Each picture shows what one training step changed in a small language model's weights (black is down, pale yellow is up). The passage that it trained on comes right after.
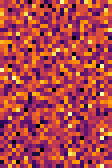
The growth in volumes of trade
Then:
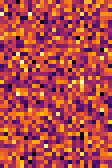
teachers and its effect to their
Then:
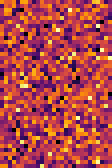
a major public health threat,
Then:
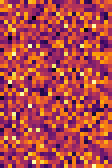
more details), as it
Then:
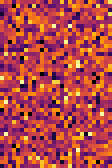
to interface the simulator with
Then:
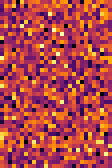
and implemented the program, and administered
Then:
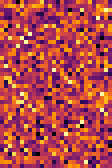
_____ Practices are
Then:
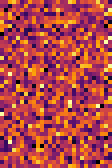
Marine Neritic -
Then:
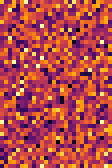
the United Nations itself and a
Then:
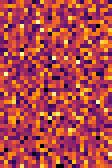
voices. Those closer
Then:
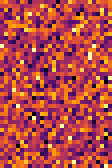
clean it poses a lot
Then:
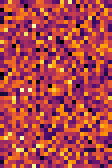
human folly will be traced
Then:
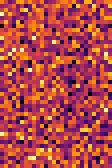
For Russia, there exists
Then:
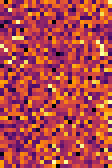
5-CISA where $\log
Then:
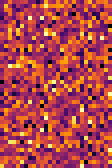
understood. Metformin
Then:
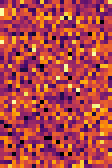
not guilty to Baltic
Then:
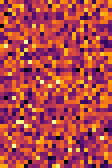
, which was the third variational
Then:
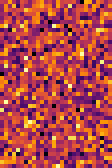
the implementation of an integrated approach is
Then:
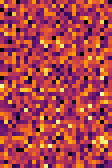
presented and discussed at the project meeting
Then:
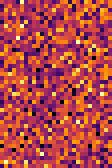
and clinical symptoms were also significantly
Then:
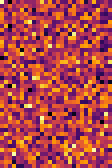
- Stich direction
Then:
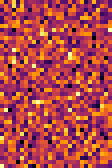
of inhomogeneous partial
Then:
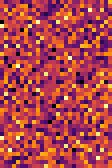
comprehensive understanding of effective use of technology in
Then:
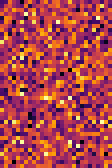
Global statistic and diagnostic
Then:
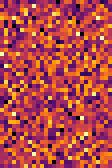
capital and dividend policy on firm
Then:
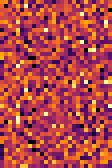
snapshot matrices
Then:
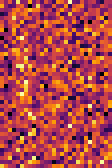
of reference method. Linearity By
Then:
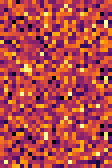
considered in order to validate the
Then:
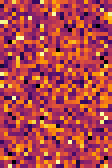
very large, almost equal to the number
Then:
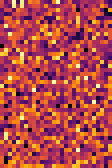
of entering the labour market for
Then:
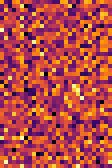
fauna, etc.), natural
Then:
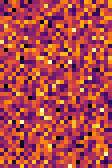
that the zeroes on the
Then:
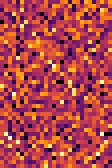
and done after the fact. Additionally,
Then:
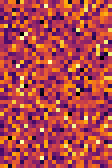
in industrial-scale dual
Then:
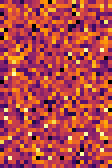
disasters. Addressing
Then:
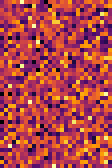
applications," *Journal of
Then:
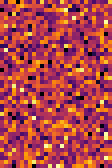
is obtained relying on the minimizing
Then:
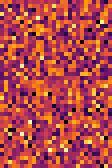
law, environmental education, biosphere
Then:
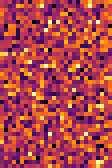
in Fig.3.2 Table
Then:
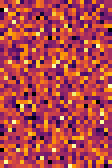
derived condition compared to simpler
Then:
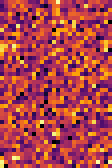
entire cocoa farmers' population
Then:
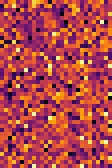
found. Games in the
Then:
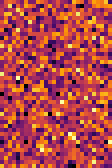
carrier electrolyte.
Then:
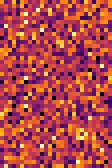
its tourism potential and was being
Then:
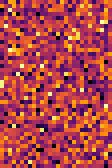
is characteristic for the regenerating
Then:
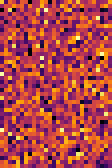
physics¹. In this report the
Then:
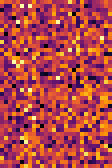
Uneyama Supporting Information
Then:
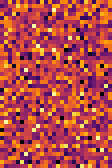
particles was 37.64
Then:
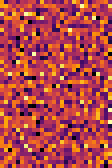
Obi 2007 who reported improved
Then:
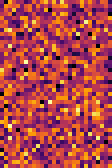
importance. Power Doppler
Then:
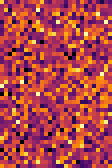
infrastructure and critical assets from attackers
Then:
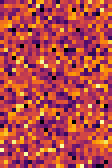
customer satisfaction is measured by some
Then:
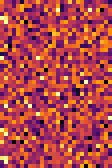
0.150 mm, respectively).
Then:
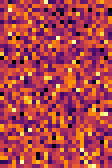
conditions for RT-qPCR
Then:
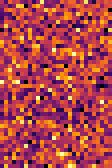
time of these well-known
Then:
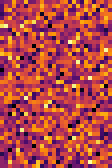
the matter in a systematic
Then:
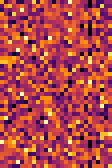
presented in Table 3. Critical
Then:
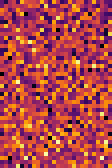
phosphorus content in
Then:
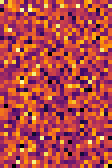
the Eviews 7. The results
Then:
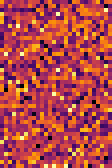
the heat conduction or/and
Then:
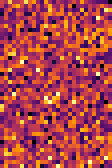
load carried by the test specimen
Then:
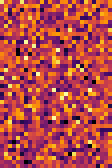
materials [16] has become an area
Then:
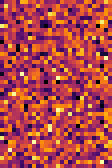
new public management approach in which value is
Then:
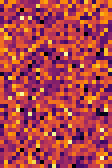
production of food Reference number:
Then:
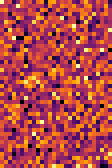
People who return to their country
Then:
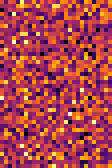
has been successfully proposed by integrating
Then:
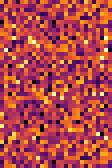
with minimal complications.
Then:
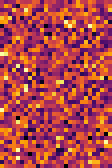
object is thus indicative of the
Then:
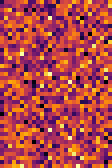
luxury brands and
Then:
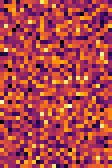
(14)$$ where - P is the
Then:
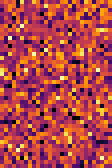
and objectives of Zambales'
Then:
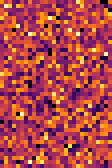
by vary- 163 ing the
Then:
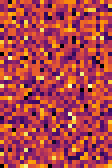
Conclusion: Uptakes of
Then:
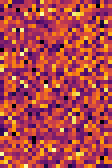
and referenced the original
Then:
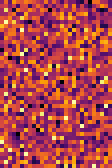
and urban areas required high support to
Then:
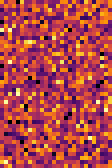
for different areas based on the amount of
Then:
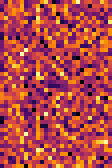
death, and details of her
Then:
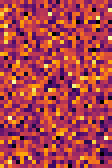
diagonal prior covariance
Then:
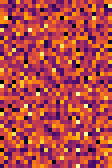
Posick, C., &
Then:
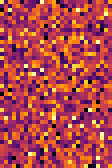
way. 2.2 RNN
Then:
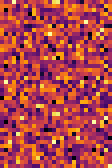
at reducing the transmission of the
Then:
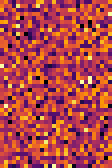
89]. Among the relevant user
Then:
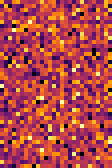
C. Keitel,
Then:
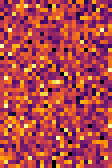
technique maintains a balance between delay
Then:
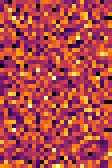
< Ag. In general, a larger
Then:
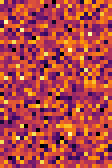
percentages, means, and standard
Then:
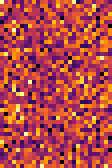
of digitization of
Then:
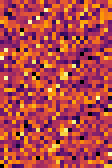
\right)}, \quad
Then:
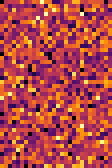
motion of a system and the
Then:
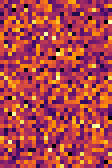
who cares for someone or
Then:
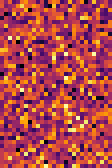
task is appointed to a
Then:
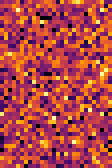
boosting). Note that the
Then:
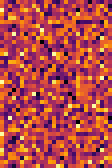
the required functionality may need
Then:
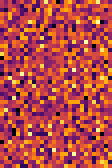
establishes threat on the environmental
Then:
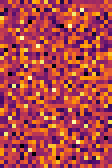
EU, something that
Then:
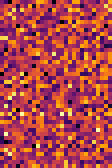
antiviral intervention
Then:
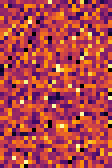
FLOPs (G)
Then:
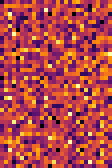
for coupon tests to be performed
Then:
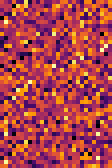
been solved by the presented method with
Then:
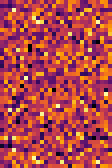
which are fine to fine
